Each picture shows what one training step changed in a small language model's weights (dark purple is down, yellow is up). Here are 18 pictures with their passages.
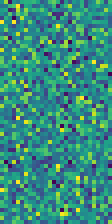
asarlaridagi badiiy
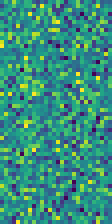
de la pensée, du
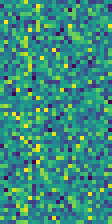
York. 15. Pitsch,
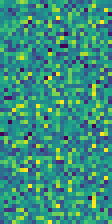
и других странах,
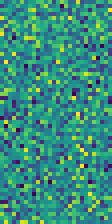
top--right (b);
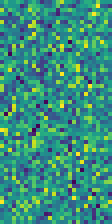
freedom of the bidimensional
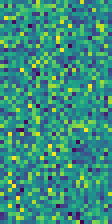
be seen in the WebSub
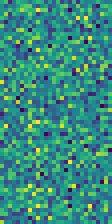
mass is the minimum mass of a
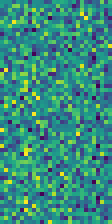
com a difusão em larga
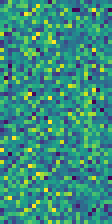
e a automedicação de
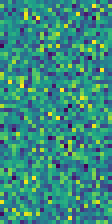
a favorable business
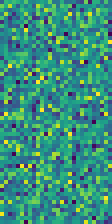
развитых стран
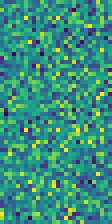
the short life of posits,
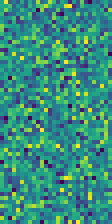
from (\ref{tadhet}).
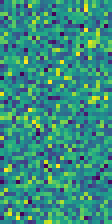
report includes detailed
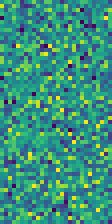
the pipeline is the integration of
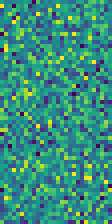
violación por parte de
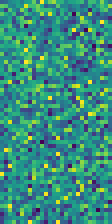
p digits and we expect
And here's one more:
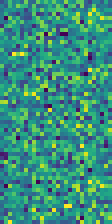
шерсть животных
